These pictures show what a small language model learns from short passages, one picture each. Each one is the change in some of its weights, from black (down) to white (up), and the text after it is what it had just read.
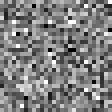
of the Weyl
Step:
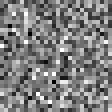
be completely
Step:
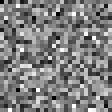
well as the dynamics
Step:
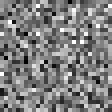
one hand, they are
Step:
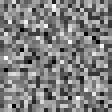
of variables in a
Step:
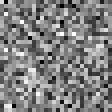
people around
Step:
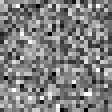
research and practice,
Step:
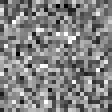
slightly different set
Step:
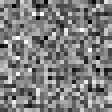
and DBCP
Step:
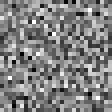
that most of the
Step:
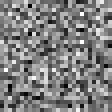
SM fields. The
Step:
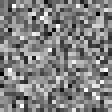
key feature of the
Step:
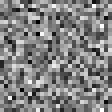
the picture,
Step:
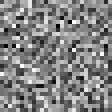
second and peak
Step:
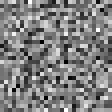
operandi* of
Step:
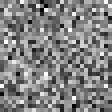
single crystals
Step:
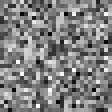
color code
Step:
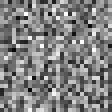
the vacuum
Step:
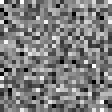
case in the table
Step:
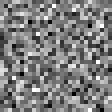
spectral fitting can
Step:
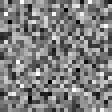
in this project.
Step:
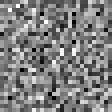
culture but with
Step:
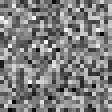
the scaling function
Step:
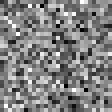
our analytic work which
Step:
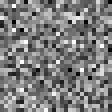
time t kWh
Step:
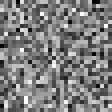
the main stressors
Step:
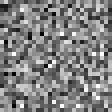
by the small and
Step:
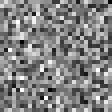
negative effects of
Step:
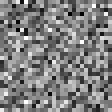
clients within an
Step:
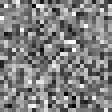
the reader.
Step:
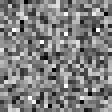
Analyse .
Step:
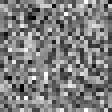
during training.
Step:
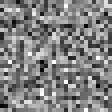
the origin
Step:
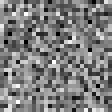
and Depression in
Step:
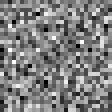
NW part of the
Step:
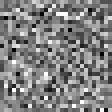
single power of x and
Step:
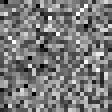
with different seeds
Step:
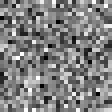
Name :
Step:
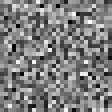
transformation. Here
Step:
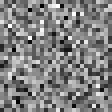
variances are more
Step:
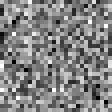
after applying the
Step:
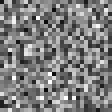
have introduced the
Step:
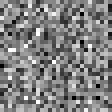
or equally
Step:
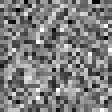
stage, we
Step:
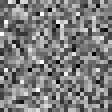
transitions are very
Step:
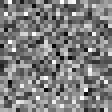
which one should typically
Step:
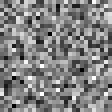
data is used to
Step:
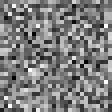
on average, improve
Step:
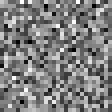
plants are used for
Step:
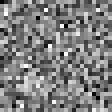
supported by the
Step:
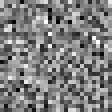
detected with the same
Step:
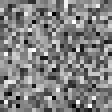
Agree 5.
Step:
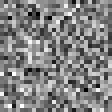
influence the
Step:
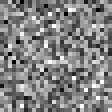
gauge symmetry of the
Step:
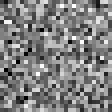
has a higher probability
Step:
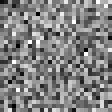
explanation of these
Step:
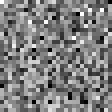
approaches zero at
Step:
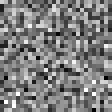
the period from the
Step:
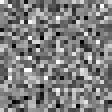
3) scanning
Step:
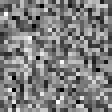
to a fold
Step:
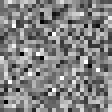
that social and
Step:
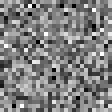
in the field being
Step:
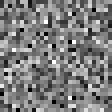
and worsens the
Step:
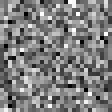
also acknowledge
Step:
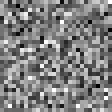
(number of
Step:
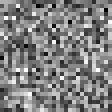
to do and produce
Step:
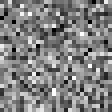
the Drude
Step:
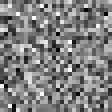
are an initial rise
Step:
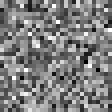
seen that the potential
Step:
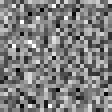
are transformed into
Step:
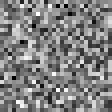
base on the
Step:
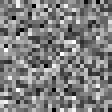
loading and
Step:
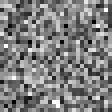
continuous elastic theory
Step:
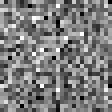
we concern
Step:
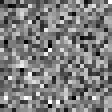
natural complex structure
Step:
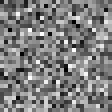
electron gas models,
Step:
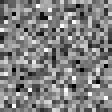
not allowed us to
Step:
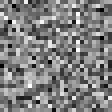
parties shall
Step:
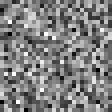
increase their market
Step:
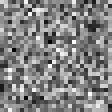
but a traditional
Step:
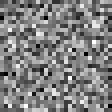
of stiff and
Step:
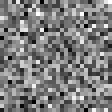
modern technology
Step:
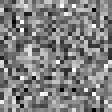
is zero and the other
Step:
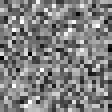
sky. The
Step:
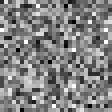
colleges in
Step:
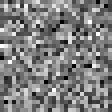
and Kepler
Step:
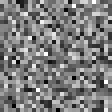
of the masses of
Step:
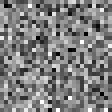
process $\xi$,
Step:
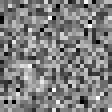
to $\phi$ and
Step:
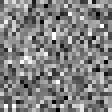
of the device were
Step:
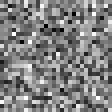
to trace
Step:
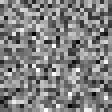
previous discussion,
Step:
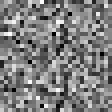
the inflation
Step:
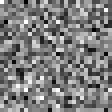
can be seen from
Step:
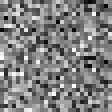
Gemma), in
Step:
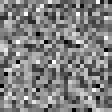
and periodic structure
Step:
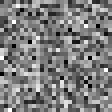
\eea \item
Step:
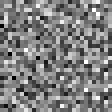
provide information about a
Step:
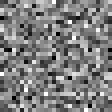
only keep the
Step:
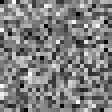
split the
